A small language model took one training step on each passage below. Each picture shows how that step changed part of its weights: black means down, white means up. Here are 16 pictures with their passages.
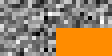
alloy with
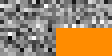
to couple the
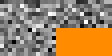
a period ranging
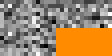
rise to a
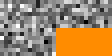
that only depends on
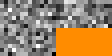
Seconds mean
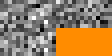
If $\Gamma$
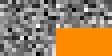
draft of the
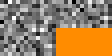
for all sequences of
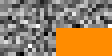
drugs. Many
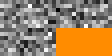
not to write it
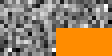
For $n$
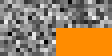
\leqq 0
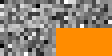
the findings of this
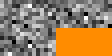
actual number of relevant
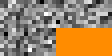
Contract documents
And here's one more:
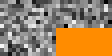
whether $g$
